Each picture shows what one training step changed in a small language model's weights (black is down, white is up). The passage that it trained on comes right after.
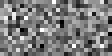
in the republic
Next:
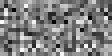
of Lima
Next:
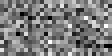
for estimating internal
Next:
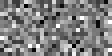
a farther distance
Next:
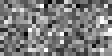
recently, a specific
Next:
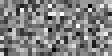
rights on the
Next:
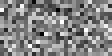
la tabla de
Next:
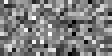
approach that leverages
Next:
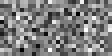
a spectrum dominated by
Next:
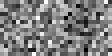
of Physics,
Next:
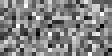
the string, which
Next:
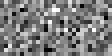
late. This problem
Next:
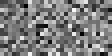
as a number of
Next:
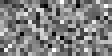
The corresponding probabilities
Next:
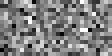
flares using
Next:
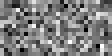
the $N$-th
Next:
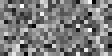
the residuum
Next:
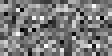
образа и
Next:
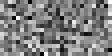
of the SO interaction
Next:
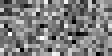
be the basis for
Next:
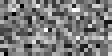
therefore, the fractional
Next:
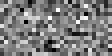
for p+p
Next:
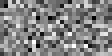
maftun va
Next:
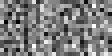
mois à moins
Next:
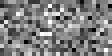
é indicado no
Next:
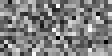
one type of alert
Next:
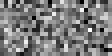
9. ГДА
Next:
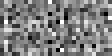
se estableció
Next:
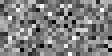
Theologian, as
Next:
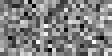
particle detectors has
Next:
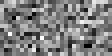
& Irr &
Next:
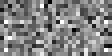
can be considerably
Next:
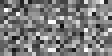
a result the total
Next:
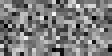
of the bar and
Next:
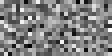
in LIGO
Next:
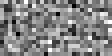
HR remained
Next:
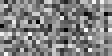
the ages of 18
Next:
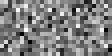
depending on the
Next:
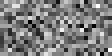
când are loc
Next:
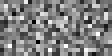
total, there are thus
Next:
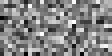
noise sources are clock
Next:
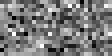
very crucial to
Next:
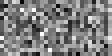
fugacity is
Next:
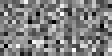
if one can in
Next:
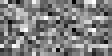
focused by a
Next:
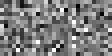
at the data level
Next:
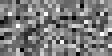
perpendicular with
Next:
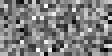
proper scale. In this
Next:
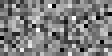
un proyecto
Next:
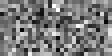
models with periodic boundary
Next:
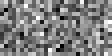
without causing significant
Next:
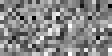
les han violado
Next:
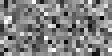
1º da
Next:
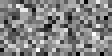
one of which corresponds
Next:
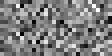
можливостей для
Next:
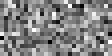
optimization to align
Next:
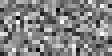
et de gestion
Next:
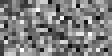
will neglect the
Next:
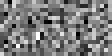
of our account.
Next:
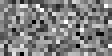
of tasks such as
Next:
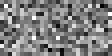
give the mass
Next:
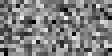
Moreover, the
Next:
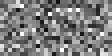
de Stat din
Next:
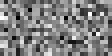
base nos artigos
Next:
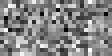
the aligned
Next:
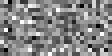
de Inovação e
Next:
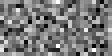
historical information is
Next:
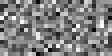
modeli), bu
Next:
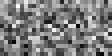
two matter multiplets
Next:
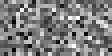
dotted lines
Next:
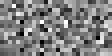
reflectivity curve
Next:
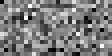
социальной и
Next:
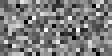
photon number $\langle
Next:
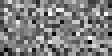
etish orqali
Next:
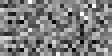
Meyer noch
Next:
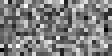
when approaching the
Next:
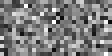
holds only at the
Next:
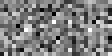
inquietos em
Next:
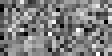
expects to find relations
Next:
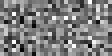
mercê do
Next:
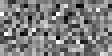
cuidados en la
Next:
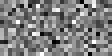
pulse table}.
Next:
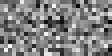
deals with the
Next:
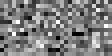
being unable to
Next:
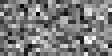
each other due to band
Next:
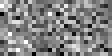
and sunspots
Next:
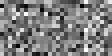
of a magnitude
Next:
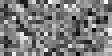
dependence of geometric
